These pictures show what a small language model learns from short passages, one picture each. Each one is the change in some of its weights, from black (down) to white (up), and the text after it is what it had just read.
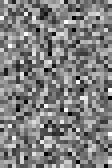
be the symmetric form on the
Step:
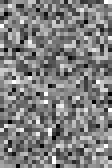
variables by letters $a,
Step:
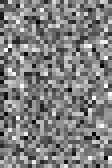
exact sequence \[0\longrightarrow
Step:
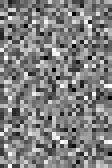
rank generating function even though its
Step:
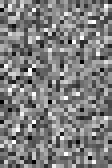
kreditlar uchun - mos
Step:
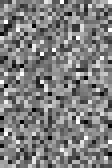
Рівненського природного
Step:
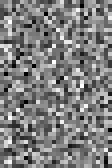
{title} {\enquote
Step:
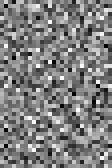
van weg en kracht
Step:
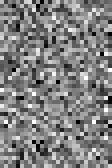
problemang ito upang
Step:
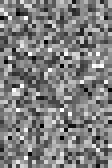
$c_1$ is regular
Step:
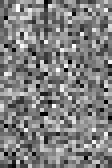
our continuum formulation (F2)
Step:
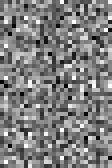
Сборник «О
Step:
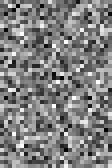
empresarial As empresas se
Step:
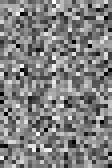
P_3$ In this
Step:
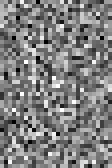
of the fermionic string,
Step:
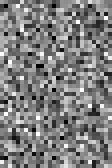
traps of AGN disks
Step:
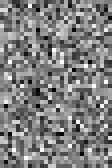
the experiment. Little attention
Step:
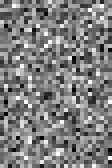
relações entre Estados,
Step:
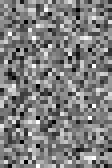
adalah kemampuan yang
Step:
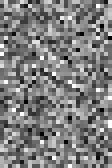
paper \cite{ciro}.
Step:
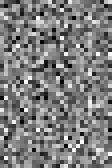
waar de schrijver
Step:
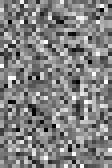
are not very useful in probing
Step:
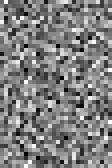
sind, setzt eine
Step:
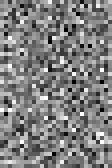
в современных
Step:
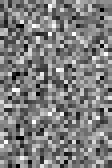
l'EPFP observé et
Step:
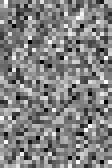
integer $t$ such that
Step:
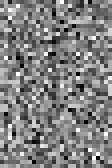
spectrum close to that published
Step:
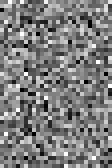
5 - Sabbie
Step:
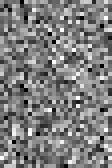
resonators have been demonstrated
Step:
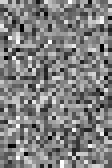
de Pesquisa**,
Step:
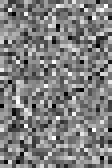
formulation of Arratia,
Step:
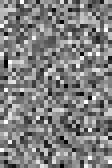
of thermally activated flow
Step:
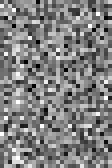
$\PH$ mass one
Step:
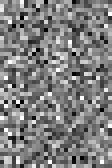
Figure 3. A sample gray
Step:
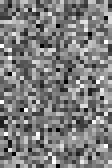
opieka jako
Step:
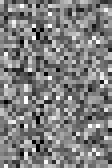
bang-bang phase
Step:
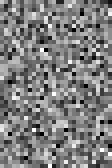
video. The images were captured
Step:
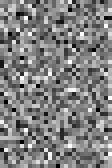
in $f$; $\bullet$
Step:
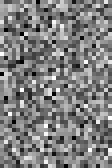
the singly ionized form.
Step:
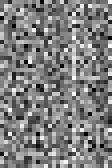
Важливо також
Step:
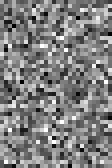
Código de
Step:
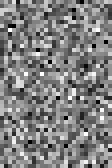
nonlinear and symbolic dynamics viewpoint
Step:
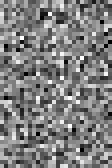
{amen} for this
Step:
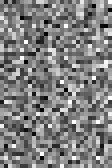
minutos - Colar y
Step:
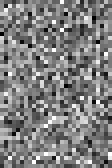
quark momentum fraction in the nucleon
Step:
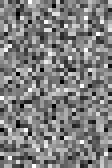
centralizer $Z_g$
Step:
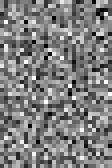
QED results are obtained in the
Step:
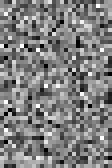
заходів із розробки
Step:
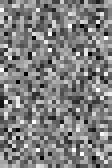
respectively). Although the wide background
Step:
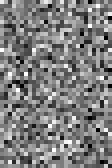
social norms and values, and
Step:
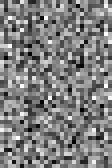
x] \end{equation}
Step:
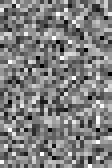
virgin solutions one may obtain
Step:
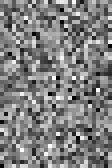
outside the SC-SFM
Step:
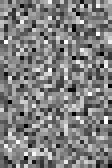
в зависимости
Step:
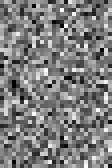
we expand in powers of
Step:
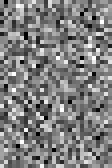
interferometry of the red
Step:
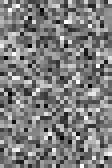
model by utilizing a privacy
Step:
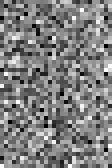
a primeira e a segunda
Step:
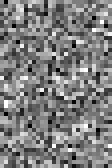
Wireless Power Transfer
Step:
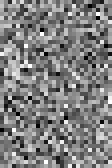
and BH masses correlate with
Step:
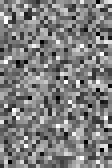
We are able to obtain analytic expressions
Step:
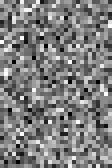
nomlarining qadimiy
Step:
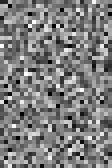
all field configurations and taking expectation values
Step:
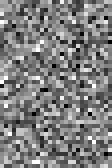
similar linear combinations of logarithm
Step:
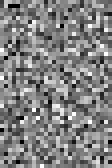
such characteristic behaviors, the
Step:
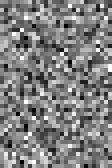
is onto. \ind Assume now
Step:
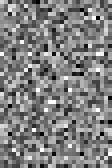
to be designed. The objective function
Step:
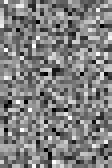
Taking into consideration the point
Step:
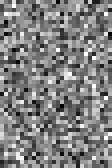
sense that no electrochemical
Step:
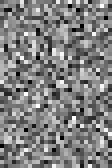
of the previous theorem and the next
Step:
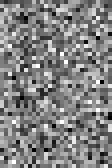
tizimi oldida turgan
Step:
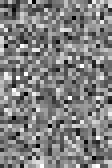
set E is itself measurable
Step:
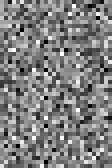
and resolution of the identity:
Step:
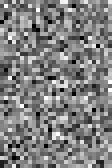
to the calibrated drive
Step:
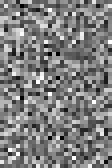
A., Popesso P.,
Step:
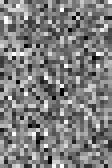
MeV}$ calculated by the
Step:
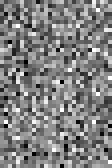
diffeomorphism covariance and it
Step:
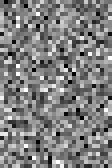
rules defined for the English
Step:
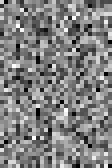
a smoothing), the isomorphism
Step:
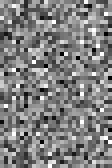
olan avlu geniş
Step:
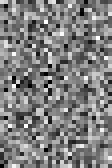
picture. For some
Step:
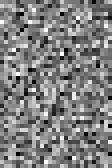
update at each event:
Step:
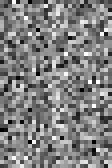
medicamentos é necessário
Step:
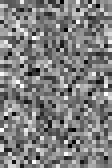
& 0 \end{matrix}
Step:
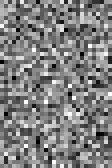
of potentials described in the previous
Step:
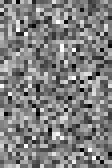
less directly tied to the
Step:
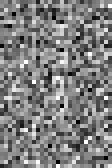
geometrical local property is the
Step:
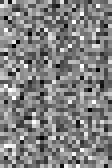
и установил, что
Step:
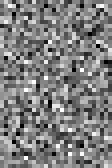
bottom plates, and the
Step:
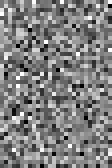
initial state is set. It has
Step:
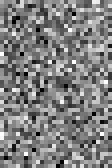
de l'équation de
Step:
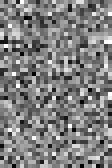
\given e^T z
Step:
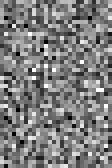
propulsion-energy integrand
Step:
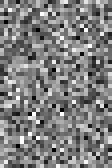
principle of PLIA was first
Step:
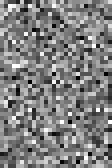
has a role to play in this
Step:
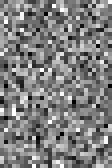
of Pairs} Let the
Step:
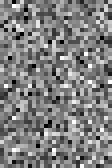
component is a triangle or a
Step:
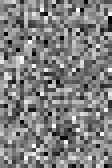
A. “Jewish
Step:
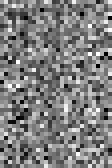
baʼzan esa
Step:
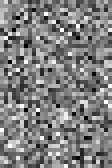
state). Figure 5 gives the distribution
